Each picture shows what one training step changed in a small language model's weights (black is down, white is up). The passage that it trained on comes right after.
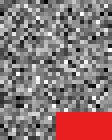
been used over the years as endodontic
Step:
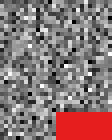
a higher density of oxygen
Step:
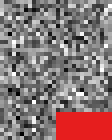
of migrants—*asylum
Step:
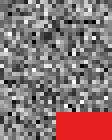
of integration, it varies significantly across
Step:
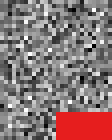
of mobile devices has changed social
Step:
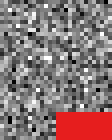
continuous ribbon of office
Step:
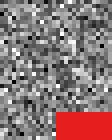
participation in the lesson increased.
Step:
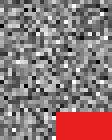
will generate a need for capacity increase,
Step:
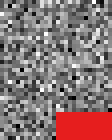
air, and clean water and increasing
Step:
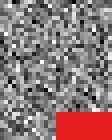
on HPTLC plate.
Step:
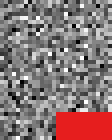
morphology of the original
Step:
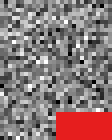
with private transport providers could significantly
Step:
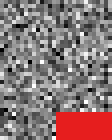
the physiological parameters measured included
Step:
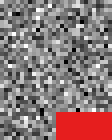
other brand competitors. These
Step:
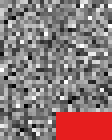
himself alive. There was also the
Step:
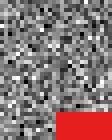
Branco, “Extracting
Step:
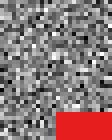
certain radius. Similarly
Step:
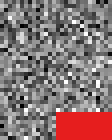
of simple one-time and repeated
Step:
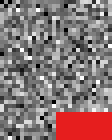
be in the future. In this context, the
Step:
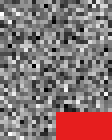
in its areas of operation through many programs that
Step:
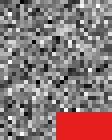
unauthorized users from
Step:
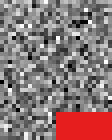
Employing an RNA-centric
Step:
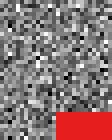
For instance, in image captioning,
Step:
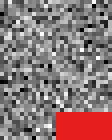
bone diseases. Understanding these
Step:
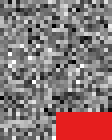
conceptualization, methodology, data analysis,
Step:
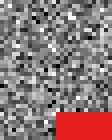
al.*, "Advanced
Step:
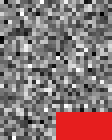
concerns about contact tracing
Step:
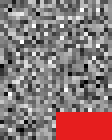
Various researches and investigations have been
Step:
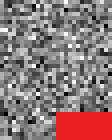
in a variety of legal publications, including
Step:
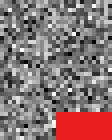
From least to most sensitive, the
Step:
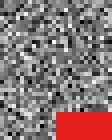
From this posterior distribution, one can
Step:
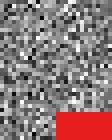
have the highest ratio of analytical
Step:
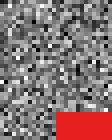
examples. ¹⁵ Another important example
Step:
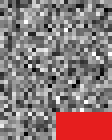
reducing costs, accessing new markets,
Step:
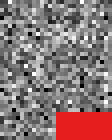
unit (CHP), heat
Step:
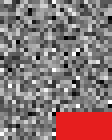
transmission, the need for immunization
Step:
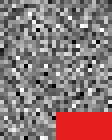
the performance interface for recurrent neural
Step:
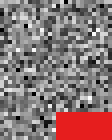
in nutrition, including either
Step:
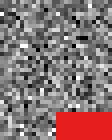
of EPOS. This provision of
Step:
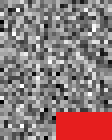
Citation: Remya SV
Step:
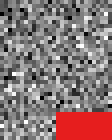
estimate the robot poses in the environment
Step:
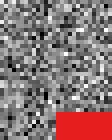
of Ndwiga (2016) that
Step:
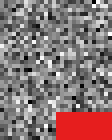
to financial performance. In today's
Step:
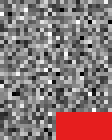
deficit to economic growth in both the
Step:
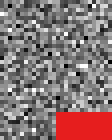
in their publications. This high frequency is a
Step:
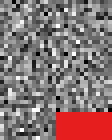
are $\lambda_1 = a$ and
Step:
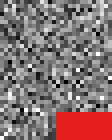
between downdrafts and 453
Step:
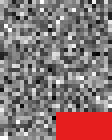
the company meets these expectations,
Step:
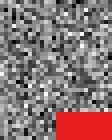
were previously unaware of it. All
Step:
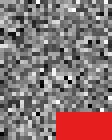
the Caucasus region they show
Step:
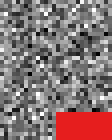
a person's attention away from their
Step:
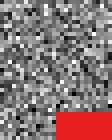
higher office despite the prevalent context
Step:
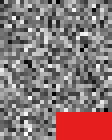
of the healthy upper extremity
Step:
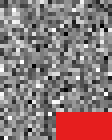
system. Although the main purpose of
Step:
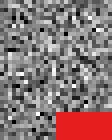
Allende’s efforts to
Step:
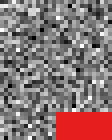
inflammation & improve blood circulation
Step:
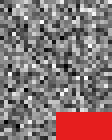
\end{aligned} \quad
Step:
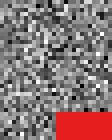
of the results, it's important to note that
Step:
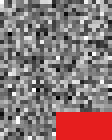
of soil surface in contact with the
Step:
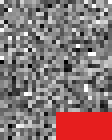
representation is based on the fact that $1 =
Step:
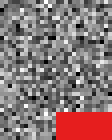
how interesting and inspiring the
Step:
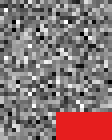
a longer rise time, its overall
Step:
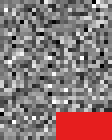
to properly organize each type of activity in the
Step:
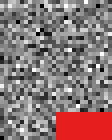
to the parent Schiff base
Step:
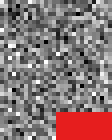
during the crop season is about 1,000
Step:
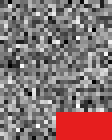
transvaginal ultrasound
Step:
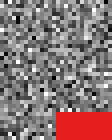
resources exist, they often lack
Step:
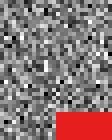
and Geoscience of Natural
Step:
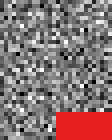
lack of implementation of policies, and
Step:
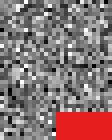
concept is human capital, the knowledge and
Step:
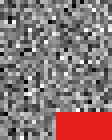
rates were seen in different studies such as
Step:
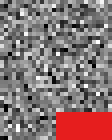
(Stephen Jayard). The paper
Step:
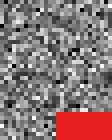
cite John Chowning's
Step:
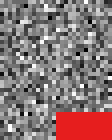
Formation of 6 and 8a–c:
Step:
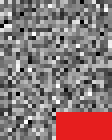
$C^r$ do 8: Compute
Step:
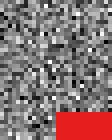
ANSPs at strategic level and
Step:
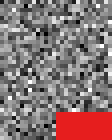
with the physicians provided every help to the
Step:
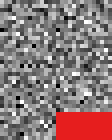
such as auricular (ear),
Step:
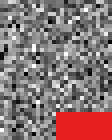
as evidence were loanwords that usually
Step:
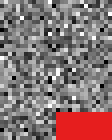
- Curve Fit - Elastic
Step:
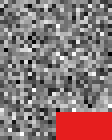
important financial and other personal documents
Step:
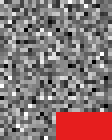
likely to go back to traditional
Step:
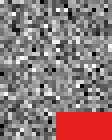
wild Shea plantation.
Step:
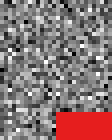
it was similar across treatments. Organic
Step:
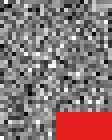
the environment** should be a priority because other
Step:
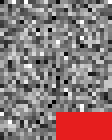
an EDTA solution with 0.5M
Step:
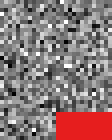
planet, which means that each individual should
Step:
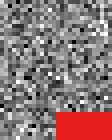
is verified by applying it to some
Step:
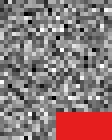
show (Bass & Riggio
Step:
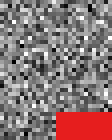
activity on the occurrence of high blood
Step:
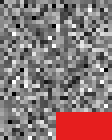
detrimental changes to a cultural
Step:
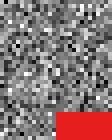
poisonous substances from the
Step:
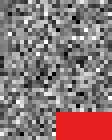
of the facility; when assessing the
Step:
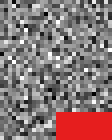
the current sensors are healthy, the output
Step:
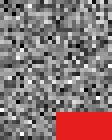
the most Important cutting processes
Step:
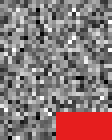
identified, product information is entered. Information
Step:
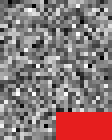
European Testing Lab), the carbon
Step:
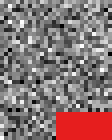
added value. Yet the country faces
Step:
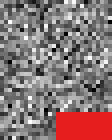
crystallised from alcohol in
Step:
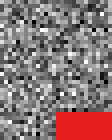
antibiotics is being threatened
